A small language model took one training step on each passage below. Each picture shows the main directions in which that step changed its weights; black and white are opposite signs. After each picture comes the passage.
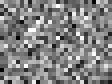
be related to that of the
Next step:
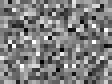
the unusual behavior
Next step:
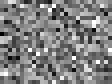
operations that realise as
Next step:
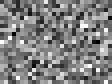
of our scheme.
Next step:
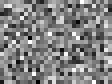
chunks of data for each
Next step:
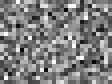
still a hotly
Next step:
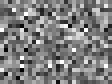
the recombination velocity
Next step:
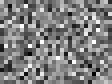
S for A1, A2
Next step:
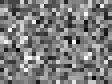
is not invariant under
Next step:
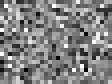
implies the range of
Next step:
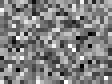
then $v$ gets
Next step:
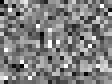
a nonvanishing
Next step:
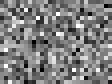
behind most of the proposed
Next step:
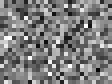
at $\sqrt{s}
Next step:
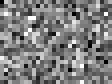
qualitative difference in
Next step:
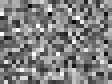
routine assessments where
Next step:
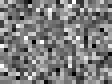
great help to
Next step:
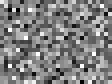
a considerable variation of the
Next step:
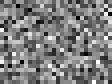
indirect measurement of
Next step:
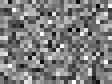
the magnetic field is less than
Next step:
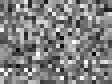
of the extremal black
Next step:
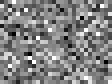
that is weaker near the
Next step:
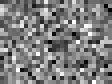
and expected for the three
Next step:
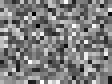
a given set of range parameters
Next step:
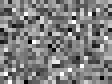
the measurement results. To
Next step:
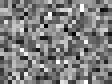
to suppress the regions
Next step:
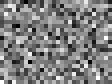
ER penalty
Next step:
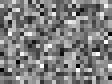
coin's capacity.
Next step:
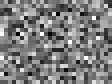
the ISM but both are
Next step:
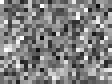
several limitations that
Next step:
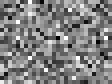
as electron recombination
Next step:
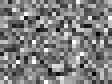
the complex plane. We
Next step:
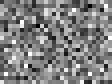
and trapped in an
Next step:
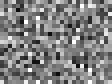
and antisymmetry of the
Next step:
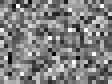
a good estimate for when
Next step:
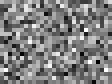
question to ask is
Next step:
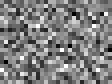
exploiting this signal structure
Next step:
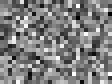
to obtain parameter constraints. The
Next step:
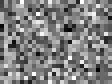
Suppl.} {\bf
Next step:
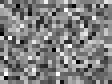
of the luminosity
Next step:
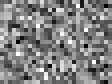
We have also checked
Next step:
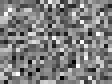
structure} \begin{figure*}
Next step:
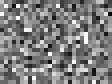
of QM vs.
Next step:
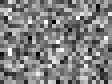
smaller than the whole mass
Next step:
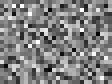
trips is taken
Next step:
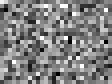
\qquad (5)$$ where
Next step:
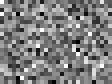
of the PartMC
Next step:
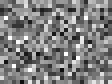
if the angles in the
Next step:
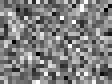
$N$. It follows that to
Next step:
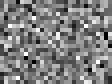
multi-qubit quantum state is
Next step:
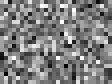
\ee which implies:
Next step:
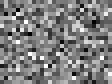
extracted for joint
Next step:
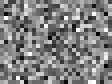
to the given state. Each
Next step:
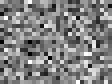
used thermally while, in the
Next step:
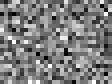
a distributed kinetic
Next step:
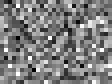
composition functions becomes
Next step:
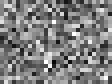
and Links (b)
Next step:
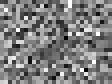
that is above its production
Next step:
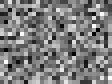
} \end{figure}
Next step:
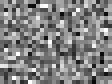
\end{eqnarray} We set
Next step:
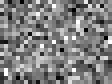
for foveated graphics
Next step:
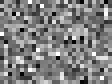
transformation of electric fields.}
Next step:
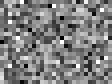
guarantees such
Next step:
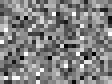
for different densities. }
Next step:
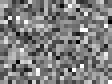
representation of QM.
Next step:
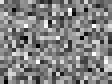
\psi \right\rangle
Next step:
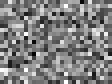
the base of the red
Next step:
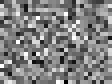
out that the 4$f$
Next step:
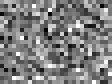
set-ups (see
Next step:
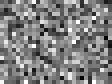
our two described methods of
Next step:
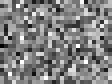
can be dramatically
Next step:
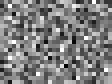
90 for training the model
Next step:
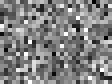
principal peak of
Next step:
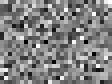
and the real part instead
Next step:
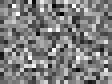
set of undirected
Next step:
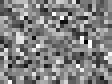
at the critical point of the
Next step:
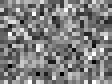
shift operator propagating for
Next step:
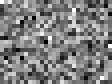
and dark gluons can
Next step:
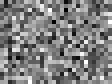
bosonic regular solution space
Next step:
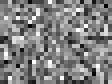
attenuation, and only
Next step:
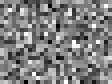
qubits. Let's
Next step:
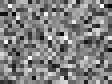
a hyper-cubic
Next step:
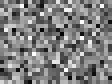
structured way. It
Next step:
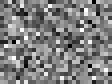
peak intensity to the
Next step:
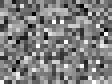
international collaboration
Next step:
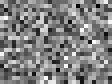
found such that the quantity
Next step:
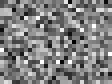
the filtering is done
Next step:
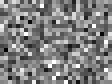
word embeddings
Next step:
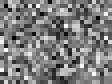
high frequency regime. We
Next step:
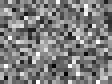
the geometry for both
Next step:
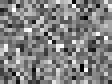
was a large amount of
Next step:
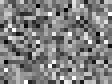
over long time periods is
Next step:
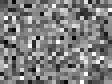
one can write the differential
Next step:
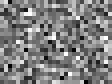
the paper citation network,
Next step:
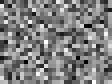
function analyses and 2D
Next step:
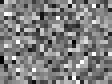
relevant to the results
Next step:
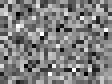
an ultra-fast
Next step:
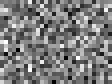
are the wave vectors of
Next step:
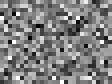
made to node
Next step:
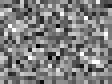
superconducting phase which
